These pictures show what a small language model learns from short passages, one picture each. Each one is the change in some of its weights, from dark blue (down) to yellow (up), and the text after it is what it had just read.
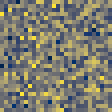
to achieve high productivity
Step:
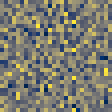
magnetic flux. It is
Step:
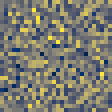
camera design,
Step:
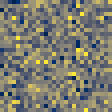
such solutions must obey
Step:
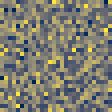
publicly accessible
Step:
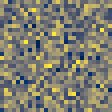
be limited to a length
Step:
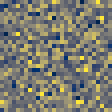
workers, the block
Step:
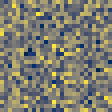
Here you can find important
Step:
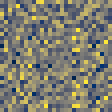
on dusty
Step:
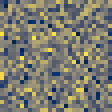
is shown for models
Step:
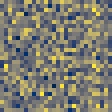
amplitude component, the received
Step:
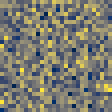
collision time, and
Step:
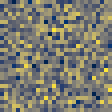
this case, the hard
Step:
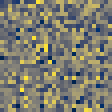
of journals that makes
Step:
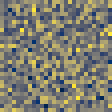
worth emphasizing as they
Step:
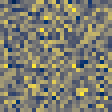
and the whole development of
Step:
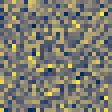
homogeneously distributed
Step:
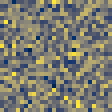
the measured collective expansion are
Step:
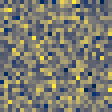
$M$ and the
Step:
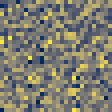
in a three-dimensional
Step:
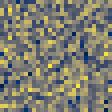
from February to
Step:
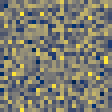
interest is the density.
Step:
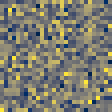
times. To choose among
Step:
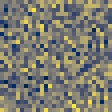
set as baseline. We
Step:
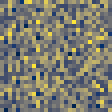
matching document term measured as
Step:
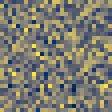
applying magnetic curvature.
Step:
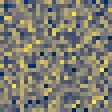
This Capstone
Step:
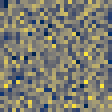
is lower than the
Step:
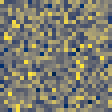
$K$ quantum number
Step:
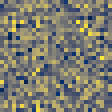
permissions information is
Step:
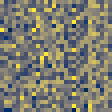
low housing delivery.
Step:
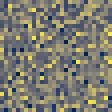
range is higher as compared
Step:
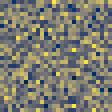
the arrival direction.
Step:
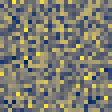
usage, reflecting
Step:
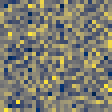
another, and is as
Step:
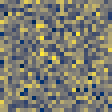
fact, when the
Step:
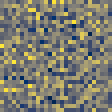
variations across neighbouring
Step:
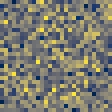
and large, these micro
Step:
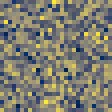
the hill.
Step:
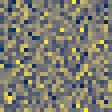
wrong simplifications
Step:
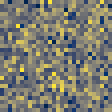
plane. Then the difference
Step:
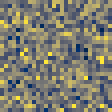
The advancement of technology
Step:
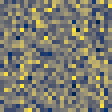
low branching ratio of
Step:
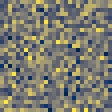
method may be regarded
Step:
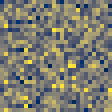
which is a symmetric matrix
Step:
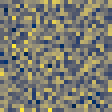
trade openness,
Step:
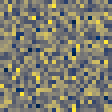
waveform to each node
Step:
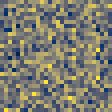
complementary step would be
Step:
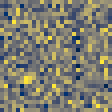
Before compiling the
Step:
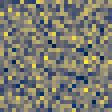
of traffic operation
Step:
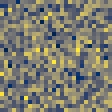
in the parent project),
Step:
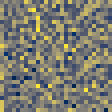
optimized for particular experimental or
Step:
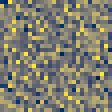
analysis Yes Yes
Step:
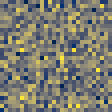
boundary. It turns out
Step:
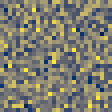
platform for numerical analysis to
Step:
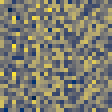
encounters severe problems for
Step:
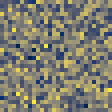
of an association of
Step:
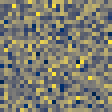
However, the rest of
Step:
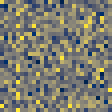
sun. As
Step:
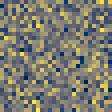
permanent magnet can
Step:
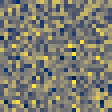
through genetic operators such
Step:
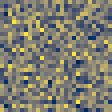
Heavy Ion
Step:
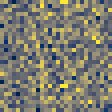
diamond, and the diamond
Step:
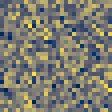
process departments through
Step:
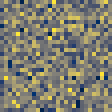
kinematics the transverse
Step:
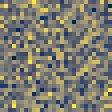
stress; Newtonian fluid
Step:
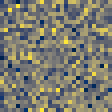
by stopping the
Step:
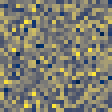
available and environmentally
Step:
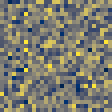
that have an OS
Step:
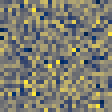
sensor readings while in
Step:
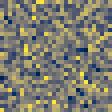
onion thrips
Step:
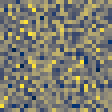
requirements described for the
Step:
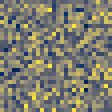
thick lines indicate the observed
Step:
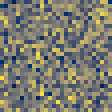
complex. The structure,
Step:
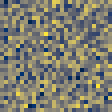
reflects a person's
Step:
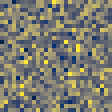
the evolution equations for the
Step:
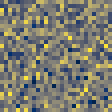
arising from context changes
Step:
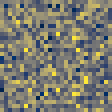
Nitogen in
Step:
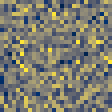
curly brackets
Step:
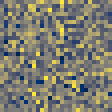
note that cosmological models based
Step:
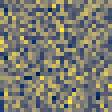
condition for the torques
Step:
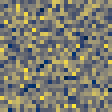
a saturation of
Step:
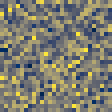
on any dataset a probability
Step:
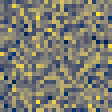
live days (10
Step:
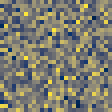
the neutrino transfer
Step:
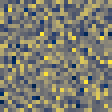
for the carbon hits
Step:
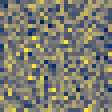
is repeated 10 times to
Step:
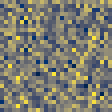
characterize the total number
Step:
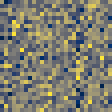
$q$ denotes the
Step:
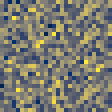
were determined by 5
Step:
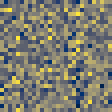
$Y$ compared to
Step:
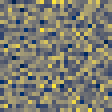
that the ratio we are
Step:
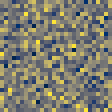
personal mentorship
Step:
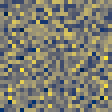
no issue arises in Bayes
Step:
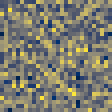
of the problem of the
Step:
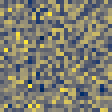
a two-dimensional
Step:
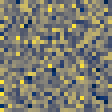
- Investments
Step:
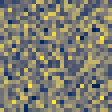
and in drinking
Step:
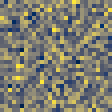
which suggests a chance
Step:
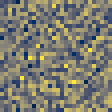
before service starts. We
